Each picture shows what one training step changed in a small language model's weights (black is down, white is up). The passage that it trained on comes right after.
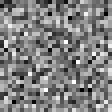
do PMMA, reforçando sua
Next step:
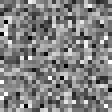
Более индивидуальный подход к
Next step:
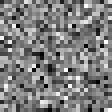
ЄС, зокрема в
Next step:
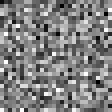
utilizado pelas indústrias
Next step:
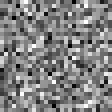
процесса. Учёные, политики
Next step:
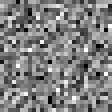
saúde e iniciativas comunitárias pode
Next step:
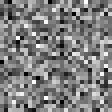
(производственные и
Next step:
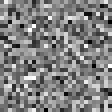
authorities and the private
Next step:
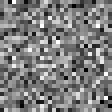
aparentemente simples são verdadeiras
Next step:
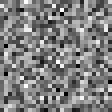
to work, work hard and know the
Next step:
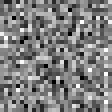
tumanlaridagina turkmanlar
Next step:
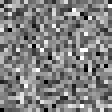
орташа жасы $47,3
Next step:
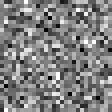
лаборатория. Kirish.
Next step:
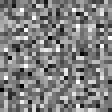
Vos. CUARTETA
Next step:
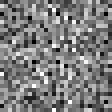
baseia em quatro grandes passos –
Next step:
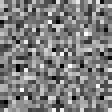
злочинів проти миру та
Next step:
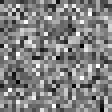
swojej stronie także
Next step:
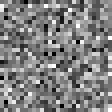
completely underestimated, which
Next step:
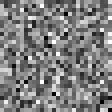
takliflar kelib tushgan. Va
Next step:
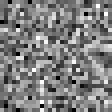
u kome učenici neće
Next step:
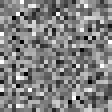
многих случаях перед актом
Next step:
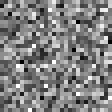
Finkel (interpretado por
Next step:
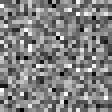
эффективные стратегии ведения данной
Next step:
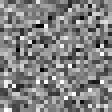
la circulación con el objetivo de controlar
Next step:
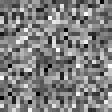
SCHOLZ M.F.R.
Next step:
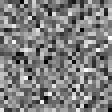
pertença, encontrado em Freire
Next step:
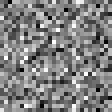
Indonesia. **Foods**, 9,
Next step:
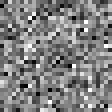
sobre *cyberbullying*, mas
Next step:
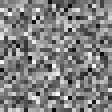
MPC y controladores
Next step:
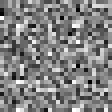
işletmeler için finansal
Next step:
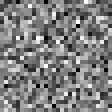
числе исследователей, общая
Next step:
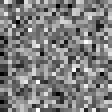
Western Beskidy
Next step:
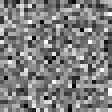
tashqari, badiiy adabiyotning
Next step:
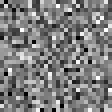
engagements: GIS, its
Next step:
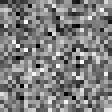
keunggulan kompetitif dan
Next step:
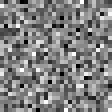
se tornam abstratos e
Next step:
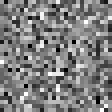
zarurati. Муғаллим
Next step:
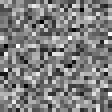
qaror topadi va aynan mana
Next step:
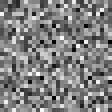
die Grabsituation und den
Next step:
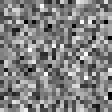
мероприятий. Налажена
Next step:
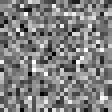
muhit, madaniy meros va ijtimoiy
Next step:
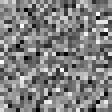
das primeiras civilizações e modelos
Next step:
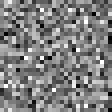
sobre qualquer assunto e sempre de forma
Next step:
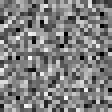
их в пассивные слои
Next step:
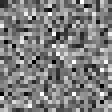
de șanse Dezvoltare
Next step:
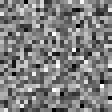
Ma...ma... Salom ovchi
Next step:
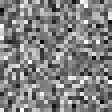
компактной нелинейной
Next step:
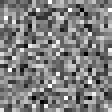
d'une transaction, l'entité
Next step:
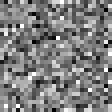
met de industriële revolutie
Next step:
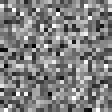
участием 235 компаний в период
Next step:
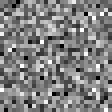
seu programa de governo”².
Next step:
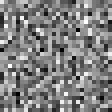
регионального орнитологического
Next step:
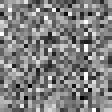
preventivas e responsáveis frente a
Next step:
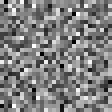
Gana, Índia,
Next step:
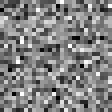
que los modelos de transparencia pueden utilizarse
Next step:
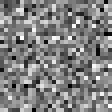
es una anotación que realiza cuando está
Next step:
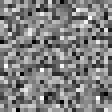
S N S S N KO, E.
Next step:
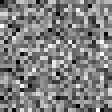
itibaren güç kazanan
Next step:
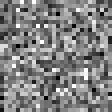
con las políticas regionales y nacionales.
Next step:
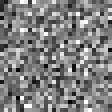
йўналтирилган тавсиялар
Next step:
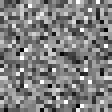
различные режимы таргетирования
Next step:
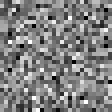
jedem Fall dokumentiert werden.
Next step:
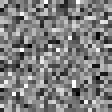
immunities: Problems and
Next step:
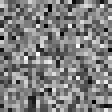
Освіта як суспільна
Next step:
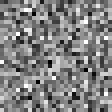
dikembangkan dalam upaya meningkatkan potensi
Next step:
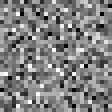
интерференции при обучении
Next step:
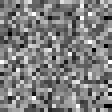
des Deutschen Genossenschafts-
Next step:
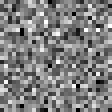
“Юлдузлар жанги”
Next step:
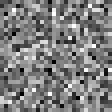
terceira função da literatura, uma
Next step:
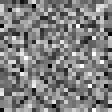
dans le contexte camerounais,
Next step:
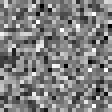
represented in a project that
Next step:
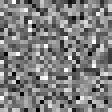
candidatos aprovados, assim a
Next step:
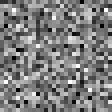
terhadap kecelakaan. Seperti pada
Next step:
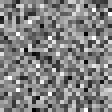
پروردگار، منشأ
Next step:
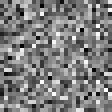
Eike von Repgow, 1220
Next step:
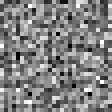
знания. С другой стороны,
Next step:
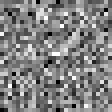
pihak memanfaatkan posisi
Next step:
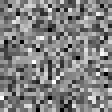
anterior, conforme a nuestra
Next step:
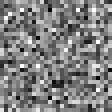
programa de matemáticas? Se sonríe
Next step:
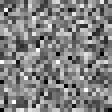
to microlearning, has the
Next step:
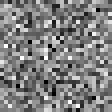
peut s'interroger sur les
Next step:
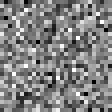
las obras completas del autor. Este
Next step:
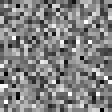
деятельный, усердный,
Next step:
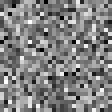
outras hipóteses, as quais
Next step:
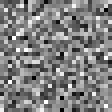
emas, tovushni o‘rgatish
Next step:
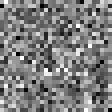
Oksana Assistant at the Department
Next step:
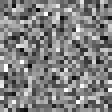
Nu în ultimul rând, datele
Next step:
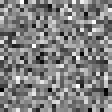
So'z san'atining ko'p
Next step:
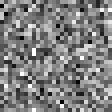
accepted that HEIs need to
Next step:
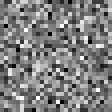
yang akan diterima kembali, baik
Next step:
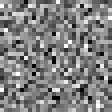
трикотаж ипларини ишлаб
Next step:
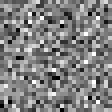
auch für die Behandlung von frühen
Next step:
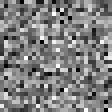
o'tirib ishlash ham asab
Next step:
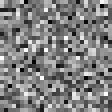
*Philipp Mainländer.
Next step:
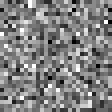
на построение проектного процесса и
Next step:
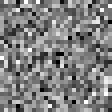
пути к независимому
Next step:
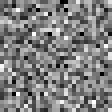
Ninth. A compelling motive
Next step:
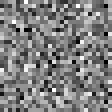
yozilgan, shuning uchun ham
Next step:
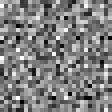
секиргич коңуз +
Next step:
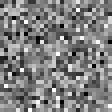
veo girar rápidamente
